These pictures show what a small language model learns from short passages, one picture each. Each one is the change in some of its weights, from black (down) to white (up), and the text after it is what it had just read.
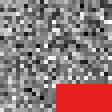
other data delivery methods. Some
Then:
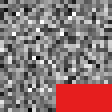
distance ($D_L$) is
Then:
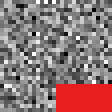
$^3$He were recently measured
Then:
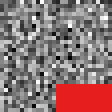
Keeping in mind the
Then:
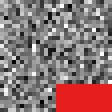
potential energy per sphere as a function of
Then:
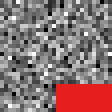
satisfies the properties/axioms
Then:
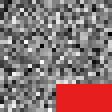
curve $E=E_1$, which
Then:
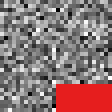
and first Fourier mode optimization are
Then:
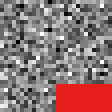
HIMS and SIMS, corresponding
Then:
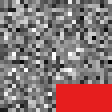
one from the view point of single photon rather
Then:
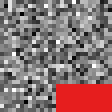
two reviewers with ample domain experience
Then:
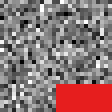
coefficient $R_h$ increases with magnetic
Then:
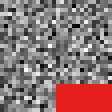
more pronounced. For
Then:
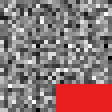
reasoning transfer, where the teacher
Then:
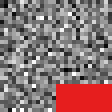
Recurrent networks are known to be
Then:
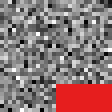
scattering become important. In the soft
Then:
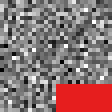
encompassing millions of
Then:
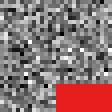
$\pi^0$ respectively and
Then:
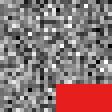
\citep[see][ for a discussion on
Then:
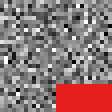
dynamics without predictive coding.
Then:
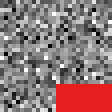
disordered initial condition (dashed
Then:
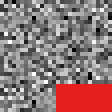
collaboration on the subject discussed
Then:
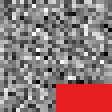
Inc.} flux at 74 MHz
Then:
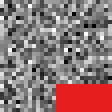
\langle \cdot \rangle \rangle$
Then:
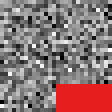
typically present in real-world
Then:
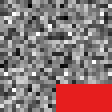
theory is Hamiltonian theory with the 1st class
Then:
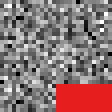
the distribution shape can also be pointed
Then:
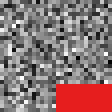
Press},\ \bibinfo {year}
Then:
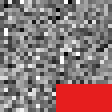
is an ideal tool to directly test
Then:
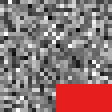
weights obtained from a subspace
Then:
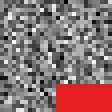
non-relativistic theory with an equation for
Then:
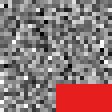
the error did NOT
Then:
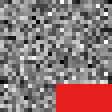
$\delta(x,y)$, in the
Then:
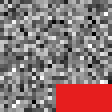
and $\delta(X)$, the
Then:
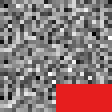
full line is the fundamental diagram of
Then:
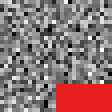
pointed out. First, the
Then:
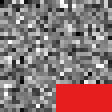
we stress that dispersive shock waves
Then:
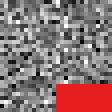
of 215 \kms\ at the
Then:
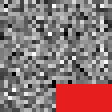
entirely advection dominated (the
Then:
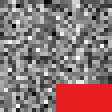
study the propagation of radiation backgrounds through
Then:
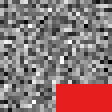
a spin-down timescale of
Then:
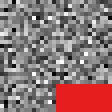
depending on the real-time requirements
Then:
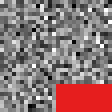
the Str\"omgren sphere
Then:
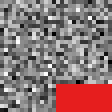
number of changes in the way farming
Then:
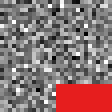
operators under question to be the generators
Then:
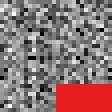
two external ports and one internal
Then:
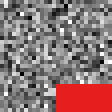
typical MG setup the total number of
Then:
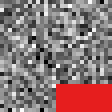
R}$ in these scenarios. In this
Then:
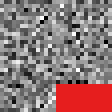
In: Proc. of the 11th
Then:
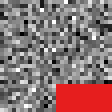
operator. While computationally efficient
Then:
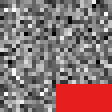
tachyon condensate in a
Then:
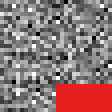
components in the atomic part of the
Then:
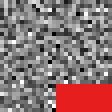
which naturally explains their approximate mass
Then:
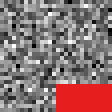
law, where $C$ is a
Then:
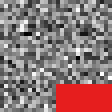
by domination results in the third neighbors
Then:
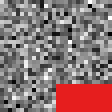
noise, which is a critical issue in
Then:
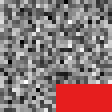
The nullification of the
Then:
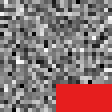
that the transverse states, called also
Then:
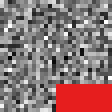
expressed as \begin{align}
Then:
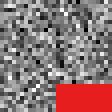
Finsler and Lagrange geometry and
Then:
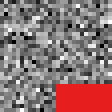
i.e. $R$ is an
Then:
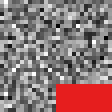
the potential is very large (much larger
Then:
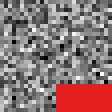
the reversible region. The resulting
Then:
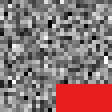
$\Lambda$, $\ldots$. Other
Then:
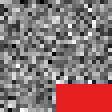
discussions and useful advice.
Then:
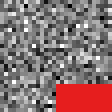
in colour-magnitude space
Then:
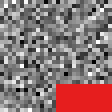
In addition to the distance covariance statistic
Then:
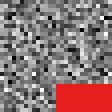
1$. The power-law behavior of
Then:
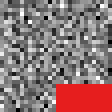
regarded as output signals generated by two
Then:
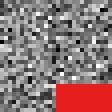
neutron superfluid velocity is
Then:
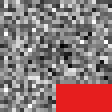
at the final time step. To
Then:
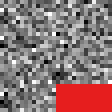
If the lifetime of these
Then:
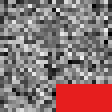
of power asymmetries that regulate
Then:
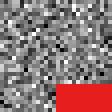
H. A., Phys. Rev.
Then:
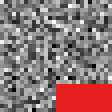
full spectral scans, a 350
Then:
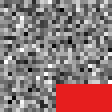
different values for the anisotropy of
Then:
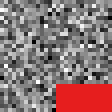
\textbf{potential or actual physical
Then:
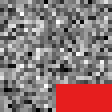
is valid for models $\beta$01M
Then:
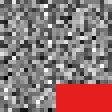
first nontrivial contributions appear at dimension
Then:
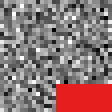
also increase the chance of interfering
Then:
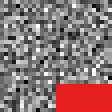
can be obtained by rotating the current into
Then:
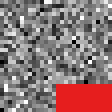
rise to a Hurst exponent
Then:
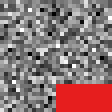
section samples a variety of galaxy types
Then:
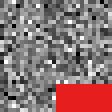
range at room temperature and at pressures
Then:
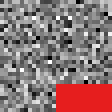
of beam energy for $p$ (top
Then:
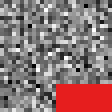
occurs between the two modes: a signature
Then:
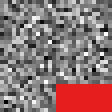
of a uniform distortion field in
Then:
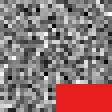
formulation is not complete, nor
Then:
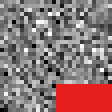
in Sect.~2, it may
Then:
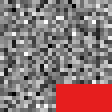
except the overlaps in the various
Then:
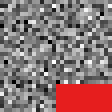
Super-radiant X-rays
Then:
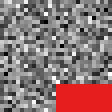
in the case of the physiological
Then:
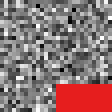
as the theoretical width $\Delta$. We note
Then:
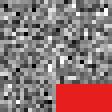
performance when target and interloper galaxies are
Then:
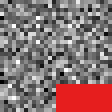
Coma cluster such that it could
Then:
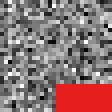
space-time dynamical system also referred to
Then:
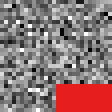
\ldots , C_p$ are
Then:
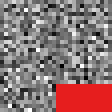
dichotomy of analyzing the
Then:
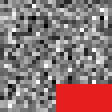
region is labeled as Delta
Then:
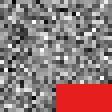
Hinode SOT/SP and
